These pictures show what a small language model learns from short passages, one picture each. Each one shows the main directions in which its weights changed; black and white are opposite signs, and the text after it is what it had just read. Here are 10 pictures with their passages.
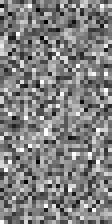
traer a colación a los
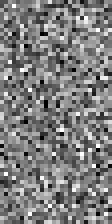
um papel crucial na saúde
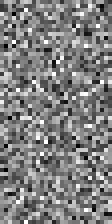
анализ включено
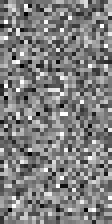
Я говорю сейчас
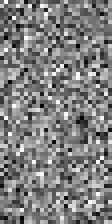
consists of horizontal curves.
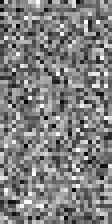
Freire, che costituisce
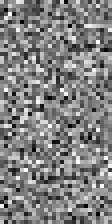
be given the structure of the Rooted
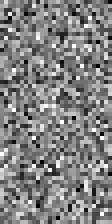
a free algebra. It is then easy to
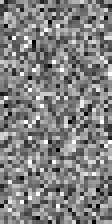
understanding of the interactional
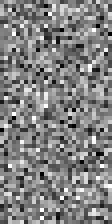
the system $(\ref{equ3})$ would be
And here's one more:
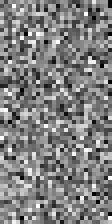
formulation enables an explicit decoupling
